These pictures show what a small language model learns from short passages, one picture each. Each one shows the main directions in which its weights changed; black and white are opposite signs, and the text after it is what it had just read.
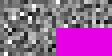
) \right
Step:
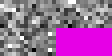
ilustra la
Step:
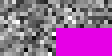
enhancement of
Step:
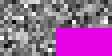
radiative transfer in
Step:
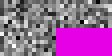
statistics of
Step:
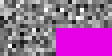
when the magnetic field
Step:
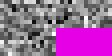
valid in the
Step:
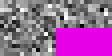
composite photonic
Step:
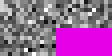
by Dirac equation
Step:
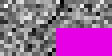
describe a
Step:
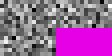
CR spectrum at
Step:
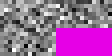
plena, sin
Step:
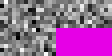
professionals in
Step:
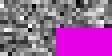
for the tracer
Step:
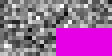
cuidado ao
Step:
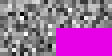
2D cases.
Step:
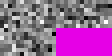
particular cases are:
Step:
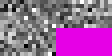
economic system
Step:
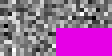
different models and
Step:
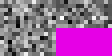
Les conditions de
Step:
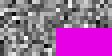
backward evolution time
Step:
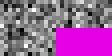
poder, por
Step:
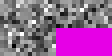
methods are shown in
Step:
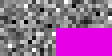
Table 1 gives
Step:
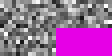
linked to
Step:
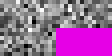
o mundo
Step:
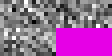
aplicación de
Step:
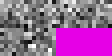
são realizados
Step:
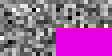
D. На
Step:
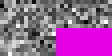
in the last
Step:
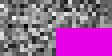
the taxi
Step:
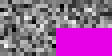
decisiones de
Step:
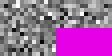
and thermal
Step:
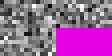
consistent with the presence
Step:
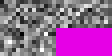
g$ are both
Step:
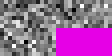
total assets;
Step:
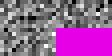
be constant along the
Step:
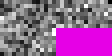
-- this provides
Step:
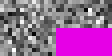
the polarization and
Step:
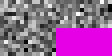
a limiting magnitude
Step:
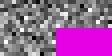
manipulation with
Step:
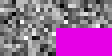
the calculated distance is
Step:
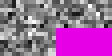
not only the
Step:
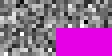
values could also
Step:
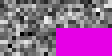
in which the
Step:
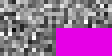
doing so,
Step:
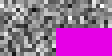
of frames
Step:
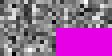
та тестування
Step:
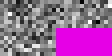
GI en
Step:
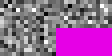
may neglect
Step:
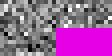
no modelo mais
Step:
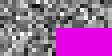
measured value of
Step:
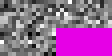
this part of the
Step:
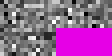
times higher than that
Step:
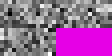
économies en
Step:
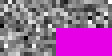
los partidos
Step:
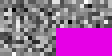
de rentas
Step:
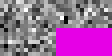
partir das
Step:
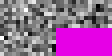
de una manera
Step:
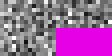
times faster
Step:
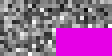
no Haiti
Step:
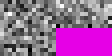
torus in
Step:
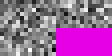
galactic plane
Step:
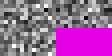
Unda ham
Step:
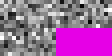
thus affecting
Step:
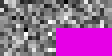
difficult to
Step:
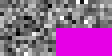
uchun bunday
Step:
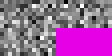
oscillation observed in
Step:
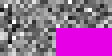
el uno
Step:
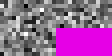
different stack with
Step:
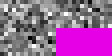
tre andre
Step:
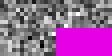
in the positive
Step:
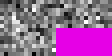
phase jumps
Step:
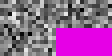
different values of
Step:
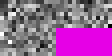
then the one that
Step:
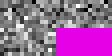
de 20 anos
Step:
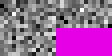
two lines that correspond
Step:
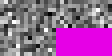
work attacks
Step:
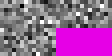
\Bigl (
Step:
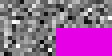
recent years
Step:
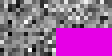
of internal
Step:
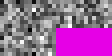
term in Eq.\
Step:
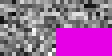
include the
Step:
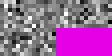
Analysis &
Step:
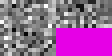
solar. Unless
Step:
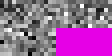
of online
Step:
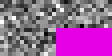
região entre
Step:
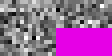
the whole
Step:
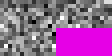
la comunidad
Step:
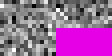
suitable for
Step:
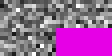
to that induced
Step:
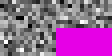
for potato
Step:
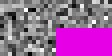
size and detector
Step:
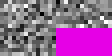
– ulei
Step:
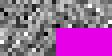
life time
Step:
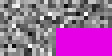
and backward
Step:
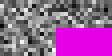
amalga oshirish
